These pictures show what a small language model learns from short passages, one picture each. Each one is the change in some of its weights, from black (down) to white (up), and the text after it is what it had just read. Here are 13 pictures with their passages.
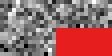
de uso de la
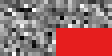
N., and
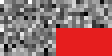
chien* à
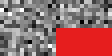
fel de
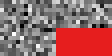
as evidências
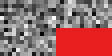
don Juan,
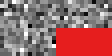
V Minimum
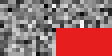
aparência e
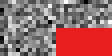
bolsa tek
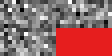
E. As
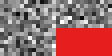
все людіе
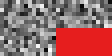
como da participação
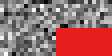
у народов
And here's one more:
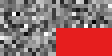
hosil qilish
